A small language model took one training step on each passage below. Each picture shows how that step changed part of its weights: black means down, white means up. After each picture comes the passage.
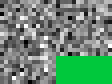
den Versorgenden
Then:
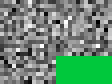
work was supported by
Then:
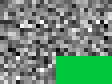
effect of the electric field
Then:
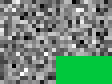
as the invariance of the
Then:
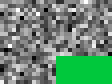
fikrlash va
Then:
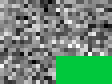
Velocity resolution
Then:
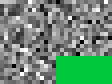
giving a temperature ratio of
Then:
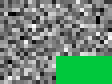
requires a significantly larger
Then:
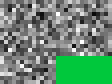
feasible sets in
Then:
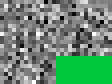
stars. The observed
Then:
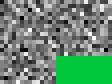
bir kraterga
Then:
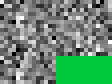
brasileira entre
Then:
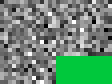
started beyond the
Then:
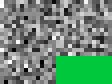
has a more significant effect on
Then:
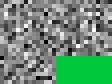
now on) can be
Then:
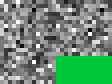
connected with the number of
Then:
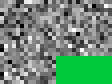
A potential have been used.
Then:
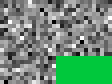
does not result in a
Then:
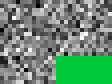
no estudo apresenta
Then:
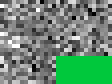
bright jets with
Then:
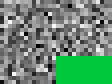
el etanol y el
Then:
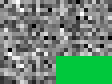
moment in terms of an
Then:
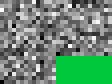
a transmissão e
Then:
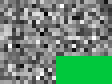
partial transcription for
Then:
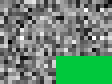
Astron. \&
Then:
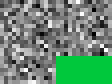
than the atomic decay
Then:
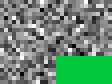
bir tasavvur
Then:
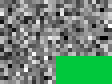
operator can collectively be
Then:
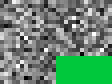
introduction of a massive
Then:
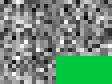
and the average of the two
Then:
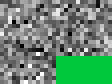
der fx rummer
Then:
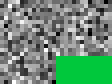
possible in only two cases,
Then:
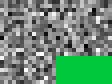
proposals for the further development
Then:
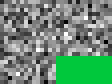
to monitor the duration
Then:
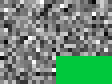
yaxshi tanish
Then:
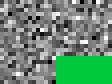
una etapa en el
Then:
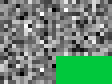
the partial mirror
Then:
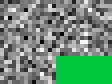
specifically on the example
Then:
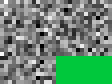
mass measurement can be
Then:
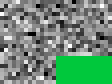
hand, contains terms that
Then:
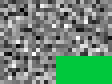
поэтому в
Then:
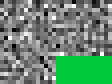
telah dilakukan.
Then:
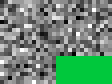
is the oscillator frequency.
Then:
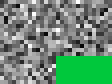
nucleon structure
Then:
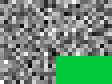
the same weight, thus
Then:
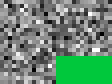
10\% of the nominal
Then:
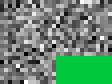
Borbora Head
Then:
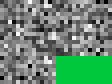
review of the literature
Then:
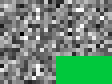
in standard (the dashed
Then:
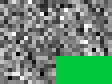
the three-point
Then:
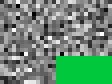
the user representations into
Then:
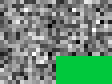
of instantaneous
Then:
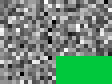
can then be used to
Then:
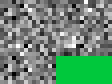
rivojlantirish, jahon
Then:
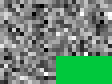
trees fall under the
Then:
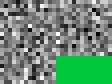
полученных при
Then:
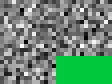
utilizado foi bem
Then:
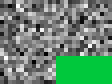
teknis dalam
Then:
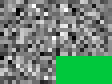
- Mis ko‘za
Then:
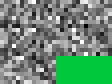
Most of the matches
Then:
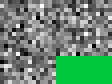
term "efficiency"
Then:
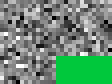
between two qubits in
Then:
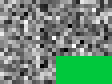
First we transform the
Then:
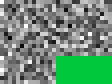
prosess fremfor
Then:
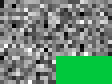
o Zoom, las
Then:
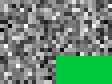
the benefit of
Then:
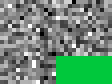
\end{align*} compared
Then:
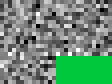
much larger than $q$.
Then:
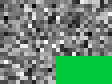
Fonte S.,
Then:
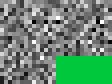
sample statistical analysis is then
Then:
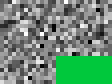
we consider the same test
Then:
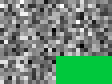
at 2~K show
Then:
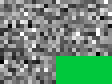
navi esa
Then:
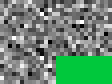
the SWCX
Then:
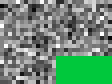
in severe cases by
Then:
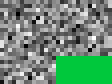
configuration is shared
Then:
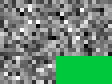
boundary rotation for the
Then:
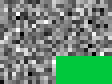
relativity. In the
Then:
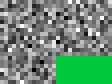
las dificultades
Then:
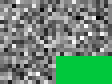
the latter is not a
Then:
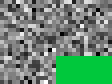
for second-laser
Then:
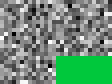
line in our cube
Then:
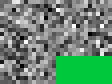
type of level, social
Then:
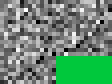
side, or as an
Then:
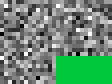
rich morphology
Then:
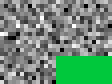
${\cal R}$ that can
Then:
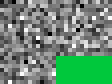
dans le même temps
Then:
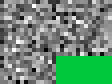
$$\partial_r S
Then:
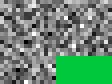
v Ukraini,
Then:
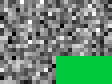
yig‘ish va
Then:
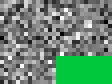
The zero-temperature
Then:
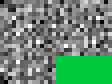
by taking the natural
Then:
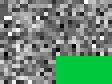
on the other hand, are
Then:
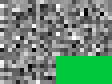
counterflow component
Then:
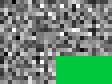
bilan bir qatorda
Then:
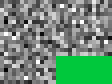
der SHP - so
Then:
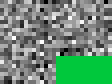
it does not result the
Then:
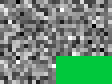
more dissipation and
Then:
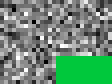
the modeling of the
